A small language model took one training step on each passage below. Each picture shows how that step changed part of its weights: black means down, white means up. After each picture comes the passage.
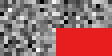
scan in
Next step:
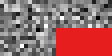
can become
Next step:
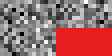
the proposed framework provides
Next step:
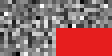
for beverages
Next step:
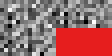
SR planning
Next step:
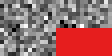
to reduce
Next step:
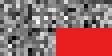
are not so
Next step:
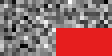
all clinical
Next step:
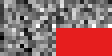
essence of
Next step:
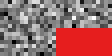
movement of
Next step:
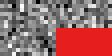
of loadings
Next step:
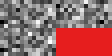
the studied
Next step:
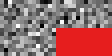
In the studies of
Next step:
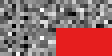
two distinct
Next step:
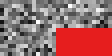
programs in
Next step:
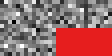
Hospital in
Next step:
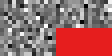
a formal
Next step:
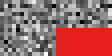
between environmental
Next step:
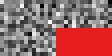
increases overall
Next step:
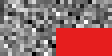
culture such as
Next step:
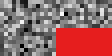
integrated care
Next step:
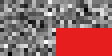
programme in all
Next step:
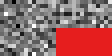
continued to
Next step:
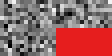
stress and economic
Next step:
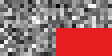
of renal
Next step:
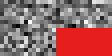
tested using
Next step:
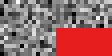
found that two
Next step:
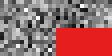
coastline of
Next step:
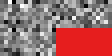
2 hour
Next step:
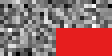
being one of the
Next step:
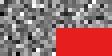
with Sl.
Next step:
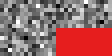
the overall
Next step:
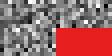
per year.
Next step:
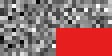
an inclusive
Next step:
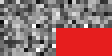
expression, and
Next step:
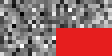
and wide
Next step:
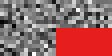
combined to
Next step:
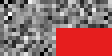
prepared :
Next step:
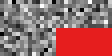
hour 18 to
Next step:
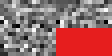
Given that
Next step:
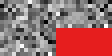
the ECA
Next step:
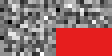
learning and learning to
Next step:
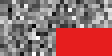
and can handle
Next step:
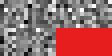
a solution of
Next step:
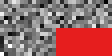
The location of
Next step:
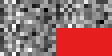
the numerous
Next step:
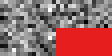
do you understand the
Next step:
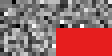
or removed
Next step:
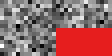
the scope
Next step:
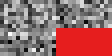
or full
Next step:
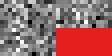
this implies
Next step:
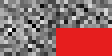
was encountered
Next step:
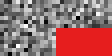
in concrete
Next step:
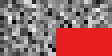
using Hugging
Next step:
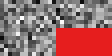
Digital services
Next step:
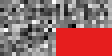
for (A)
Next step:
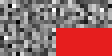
process for an
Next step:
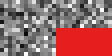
influence. For
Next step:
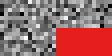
plants marked
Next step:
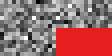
platform could provide
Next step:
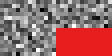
with regard to
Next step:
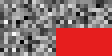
project. The
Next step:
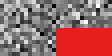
time. The
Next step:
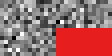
A large amount
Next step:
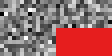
from March
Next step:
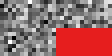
the study in the
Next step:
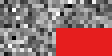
and $I =
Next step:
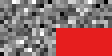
Table 3.
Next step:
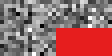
results are used to
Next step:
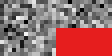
in developing
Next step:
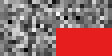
drives in
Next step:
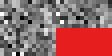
This is an
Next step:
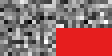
predict why
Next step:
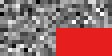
have been proposed in
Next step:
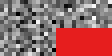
ratio of
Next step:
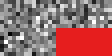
are locally
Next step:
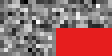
building as it
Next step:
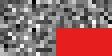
showed the
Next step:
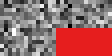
Lin and
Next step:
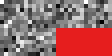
the outcome
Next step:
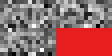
simulating the
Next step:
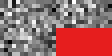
time traces
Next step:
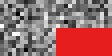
sand for
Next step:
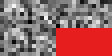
state policies
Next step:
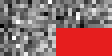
and wavelet
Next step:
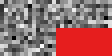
a significant relationship
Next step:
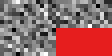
been used to develop
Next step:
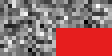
but it is not
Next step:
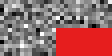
context as the
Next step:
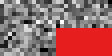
changes, the
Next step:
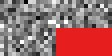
finest 2D
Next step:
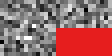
machine to
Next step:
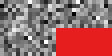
the highest
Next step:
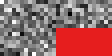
work is to
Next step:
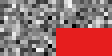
products’ life
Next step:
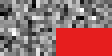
Statement of
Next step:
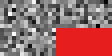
current study in
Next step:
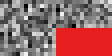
for fixed
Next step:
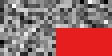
cultural diversity
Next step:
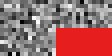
educational models are
